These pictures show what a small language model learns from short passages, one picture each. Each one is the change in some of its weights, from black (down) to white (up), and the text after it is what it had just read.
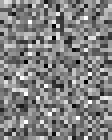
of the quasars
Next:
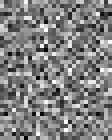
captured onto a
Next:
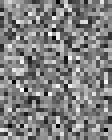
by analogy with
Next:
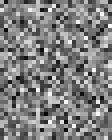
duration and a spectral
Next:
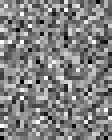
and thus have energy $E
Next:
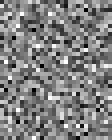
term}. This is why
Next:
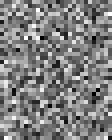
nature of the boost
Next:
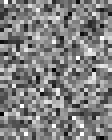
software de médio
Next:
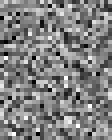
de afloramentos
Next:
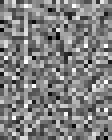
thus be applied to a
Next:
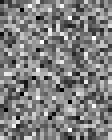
containing different chemical
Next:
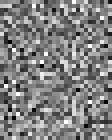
plasma species within
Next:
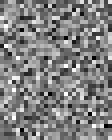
users, opting
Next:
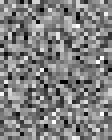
MAID model for the
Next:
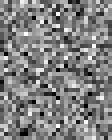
uniquely determined, the
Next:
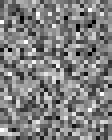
its covariant and
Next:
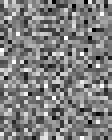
masking Table 1.
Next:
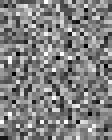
в различных
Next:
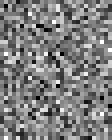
EHT theory analysis
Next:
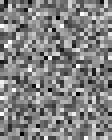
may develop topological order in
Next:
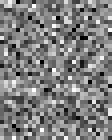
trust is investigated.
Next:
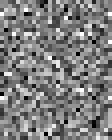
the entire temperature
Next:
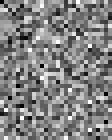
possível, soluções
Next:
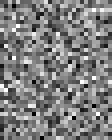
real (ya'ni
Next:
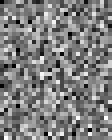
géneros en su
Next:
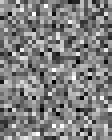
muro. Adosadas
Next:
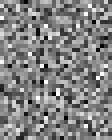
and impulsive flow
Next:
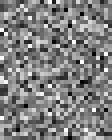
towards the edges
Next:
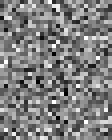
the local dynamics of the
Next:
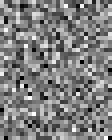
can be expanded
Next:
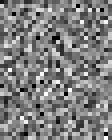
to the impurities may
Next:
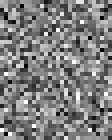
bins are simply
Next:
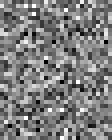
unli yoki
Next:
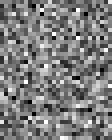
acest flux singur:
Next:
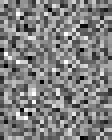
wave just given may be
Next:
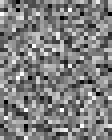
integration over $K$
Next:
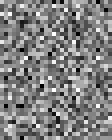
is very much at the
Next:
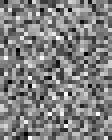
search on the topic
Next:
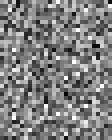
CGM would be to
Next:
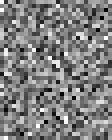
the bright and dark
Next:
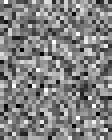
clear that at the normal conditions
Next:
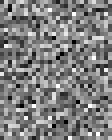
ano, sendo o
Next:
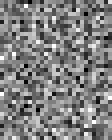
special contribution of the
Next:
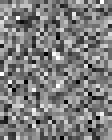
\end{figure} The
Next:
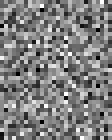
of East Java
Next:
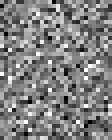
different layers during the
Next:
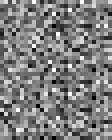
fields at its boundary. The
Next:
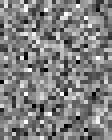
three of the targeted
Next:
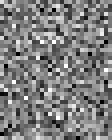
propagate along curved
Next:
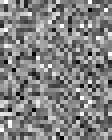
as detailed in
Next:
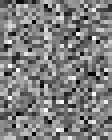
що були
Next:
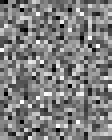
profil tasvirining
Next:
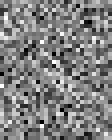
collision centrality
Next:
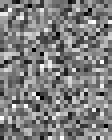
take $\mu_{\rm
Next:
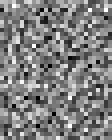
adalah meningkatkan
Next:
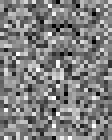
value between zero and one.
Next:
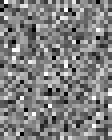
over a large wavelength
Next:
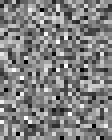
phase $\varphi$. It is
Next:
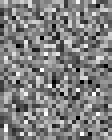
estimate the dimensionality
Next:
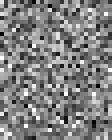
second order in the perturbation
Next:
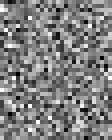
Ishiguro hamda
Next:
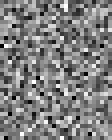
The vortex centers
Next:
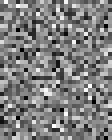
then \begin{equation}
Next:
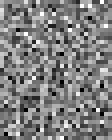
${\hat \gamma}$ and
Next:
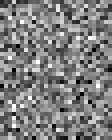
Защита прав
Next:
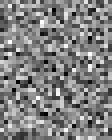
challenges. A
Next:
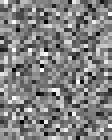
with outgoing momenta
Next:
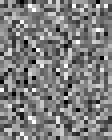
und Klinik für
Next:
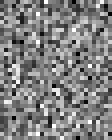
from center). Fig.
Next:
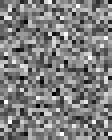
the path, has the
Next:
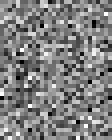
paulistana dos
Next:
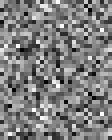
\end{equation} The
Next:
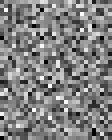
questão de direito
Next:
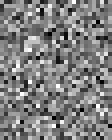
and value projections
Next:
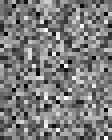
0 – 5v pada
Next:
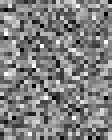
is robust against
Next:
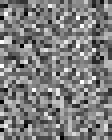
VOLUME 2
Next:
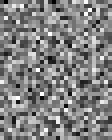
*X* atoms.
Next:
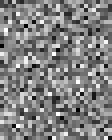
связана с
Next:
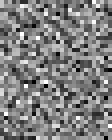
Figure 1 illustrates a
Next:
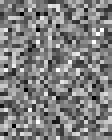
Previous studies obtained
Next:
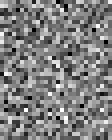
the $\neff$
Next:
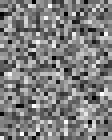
wurde, ob
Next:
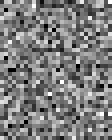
will appear new types
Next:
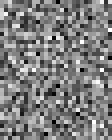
of 10 GeV or more
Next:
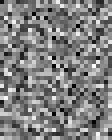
the extremal black
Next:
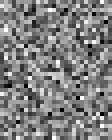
masalalar quruq
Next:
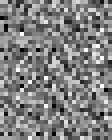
CND and the
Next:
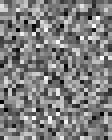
LMG Otto
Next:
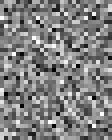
predicted S/N to
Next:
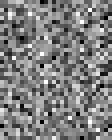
measurement outcomes
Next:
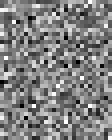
ingreso, se
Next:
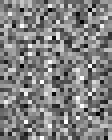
of the incoming
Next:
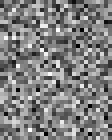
explotación y la
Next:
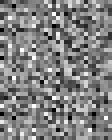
А. Ф. О
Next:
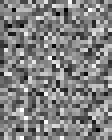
the conductance between
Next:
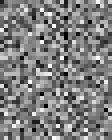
forward to identify the
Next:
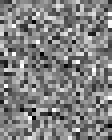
represents a soft violation
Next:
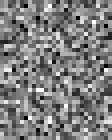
de voorkeur
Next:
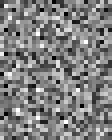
water molecules
